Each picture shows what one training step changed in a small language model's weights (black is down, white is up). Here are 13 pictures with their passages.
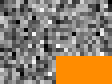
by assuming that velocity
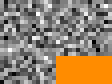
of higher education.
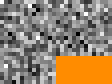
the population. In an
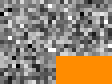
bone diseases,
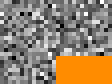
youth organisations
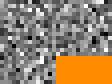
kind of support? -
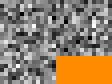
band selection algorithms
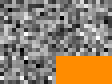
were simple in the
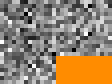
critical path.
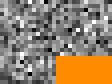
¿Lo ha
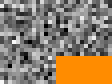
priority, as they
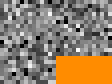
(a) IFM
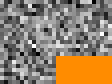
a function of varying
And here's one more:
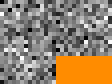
patterns (Fig.
